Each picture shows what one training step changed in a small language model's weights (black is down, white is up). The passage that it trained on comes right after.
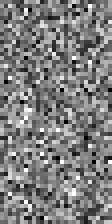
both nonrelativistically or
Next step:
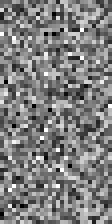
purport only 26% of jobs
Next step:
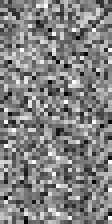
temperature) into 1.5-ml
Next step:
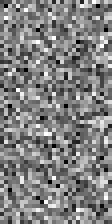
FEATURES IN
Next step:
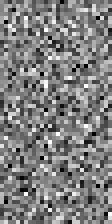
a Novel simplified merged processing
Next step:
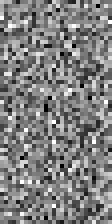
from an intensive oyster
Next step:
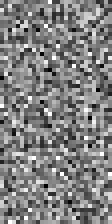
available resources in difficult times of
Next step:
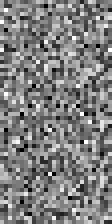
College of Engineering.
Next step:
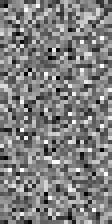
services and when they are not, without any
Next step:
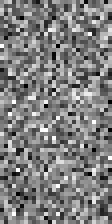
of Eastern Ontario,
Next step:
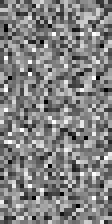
floristic structure. 4)
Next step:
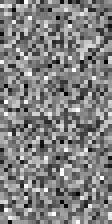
significant difference in the mean rating of
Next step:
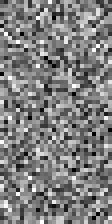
public spaces, for example a
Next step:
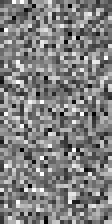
derive a retrieval method
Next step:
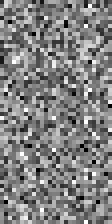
undergoing cesarean section
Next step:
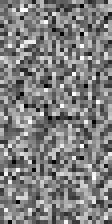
without sputum. Lower and
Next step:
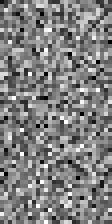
0.03). The solution containing
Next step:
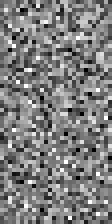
\quad j = 0, \dots,
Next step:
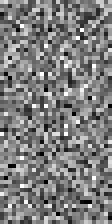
of at least 30 or more for
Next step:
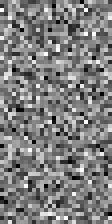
consent was allowed due to institutional
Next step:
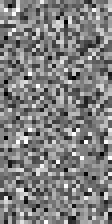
through ecosystems loss and
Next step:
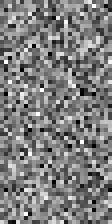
make it easy for patients to reach
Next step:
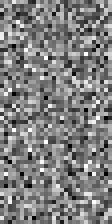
by the same welders. This
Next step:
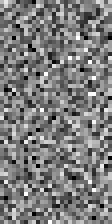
according to the 2008 World Health
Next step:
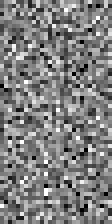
the electron and hole and ϵ
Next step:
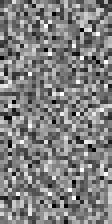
powder as a natural
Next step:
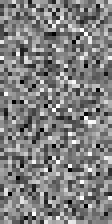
the ICRU recommendations.
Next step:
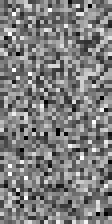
importance fall on using information technology and
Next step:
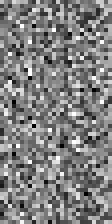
of values. The association of community can
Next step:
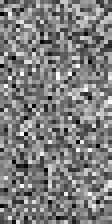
1956), but that digital humanists are
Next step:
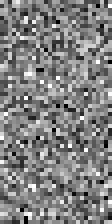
safe-haven asset during
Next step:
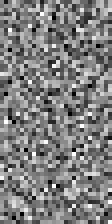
government with the mandate to manage
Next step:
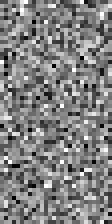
neutralized by the PFM
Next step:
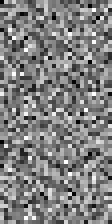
b) also shows a teacher wearing
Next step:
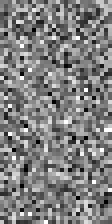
features were fasting plasma
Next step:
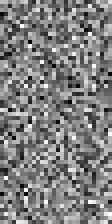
of workers unable to afford
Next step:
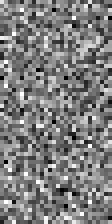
Besides, we present a formal
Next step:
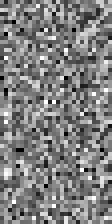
Consumer Buying
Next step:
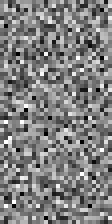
has been developing steadily since
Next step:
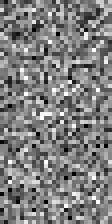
generation (from solar and wind
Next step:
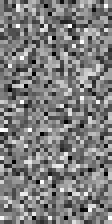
attaining the better machined surface
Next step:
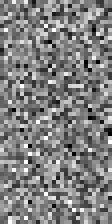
difficult to recognize with an increase
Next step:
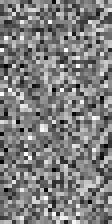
preparation. Dr. Binod
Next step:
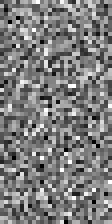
grey lines (see text).
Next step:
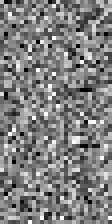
4. Conclusions The validation
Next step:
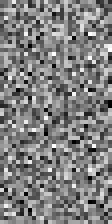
a company has to the community, particularly
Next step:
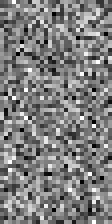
reasons that are still being
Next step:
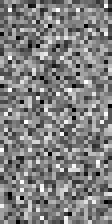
thereby enabling higher RES
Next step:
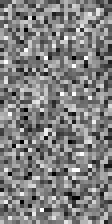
leadership of the United States.
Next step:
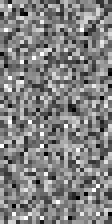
- Trajan's wave; -
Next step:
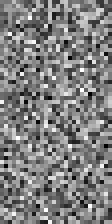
are the weaknesses and strengths
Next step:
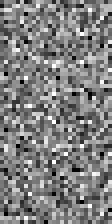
S.B. and J.O.
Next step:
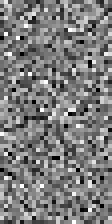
whether the learning outcomes were better
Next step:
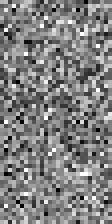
pith Fig 3d. Pith
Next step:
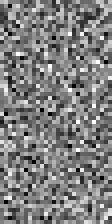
of 1998 This Act was passed
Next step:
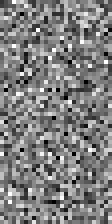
best practices [1]. There are
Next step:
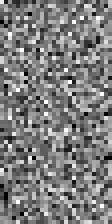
because they can fulfil two
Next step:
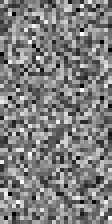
integrating over x . Then the term
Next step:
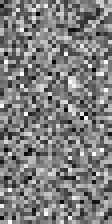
samples. Positive controls were obtained
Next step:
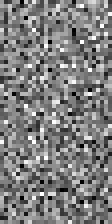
University, United States Joline
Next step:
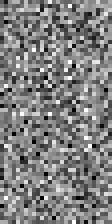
key drivers of financial stability among
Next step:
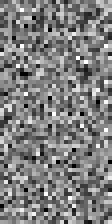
must be guided by principles of
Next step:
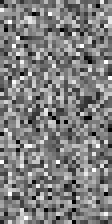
treating cardiogenic shock
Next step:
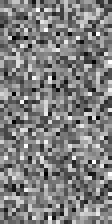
go into this to find a fun
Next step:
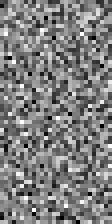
performance and safety during operation have made
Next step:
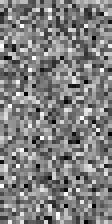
of effective communication between safety
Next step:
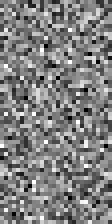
this condition, because they rely on the
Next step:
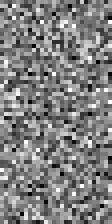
the limit’, encouraged
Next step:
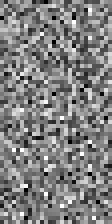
for them to maintain the Assad
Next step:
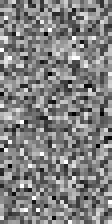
a new beginning in this new world
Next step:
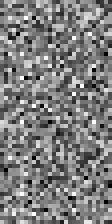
and pictures of stars and black
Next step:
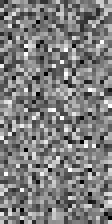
approach to the treatment of periodontal bone
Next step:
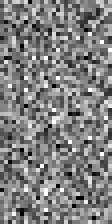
to their strength and deformability,
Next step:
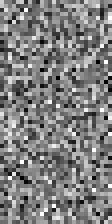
of Sofia, Georgi
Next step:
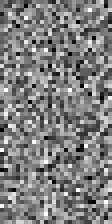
2012) Country Total
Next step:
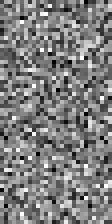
fertilizer and urea
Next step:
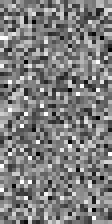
This study was adopted to find out
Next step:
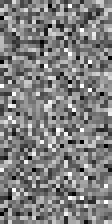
time. An example record is shown
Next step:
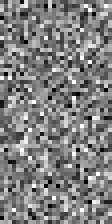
error is asymptotically
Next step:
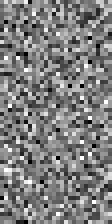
to be able to help participants to develop
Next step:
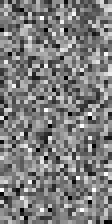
person who assumes the role of medical
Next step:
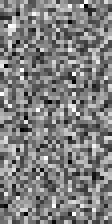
as suggested by Ikemoto
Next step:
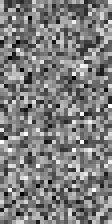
by the gynaecologist
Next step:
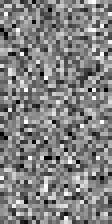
Value Chain There are factors that
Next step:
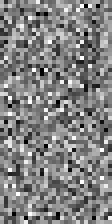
Tissue loss can be a wound
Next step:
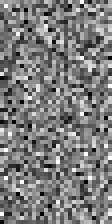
(CaSO_4). The most
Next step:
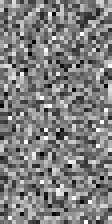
used to search relevant articles related to
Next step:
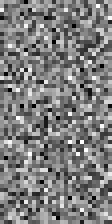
and are inclined to be more
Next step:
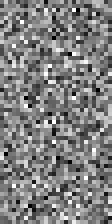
Figure 1 Comparison of signal
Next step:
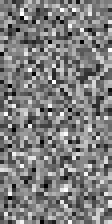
their inherent configuration of each
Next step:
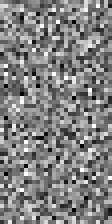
optically complex fenestration in
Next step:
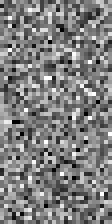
hydration, mitigate performance
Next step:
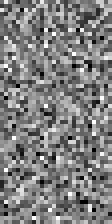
energy of ZnO was 3.16
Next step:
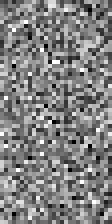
on the planet. The water supply
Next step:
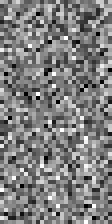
among Nigerian youths on
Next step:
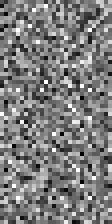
load is present due to the lack of good
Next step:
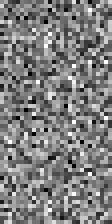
A is a compact member of an
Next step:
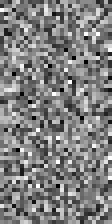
viola takes off once again.
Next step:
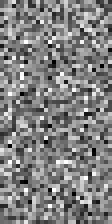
a result of armed conflict,
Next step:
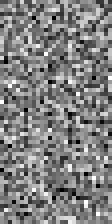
local immune reaction of the
